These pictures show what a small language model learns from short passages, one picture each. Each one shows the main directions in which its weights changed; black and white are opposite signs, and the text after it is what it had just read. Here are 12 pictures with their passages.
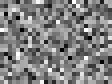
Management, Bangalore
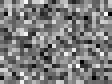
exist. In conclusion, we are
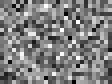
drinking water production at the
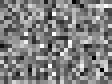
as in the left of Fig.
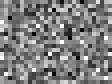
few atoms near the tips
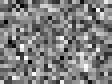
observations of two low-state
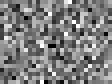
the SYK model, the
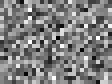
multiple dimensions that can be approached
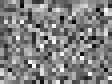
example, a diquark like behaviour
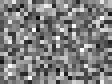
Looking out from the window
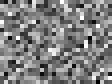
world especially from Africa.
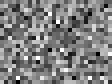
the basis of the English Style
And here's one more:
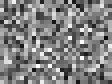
damage model. Finite difference model
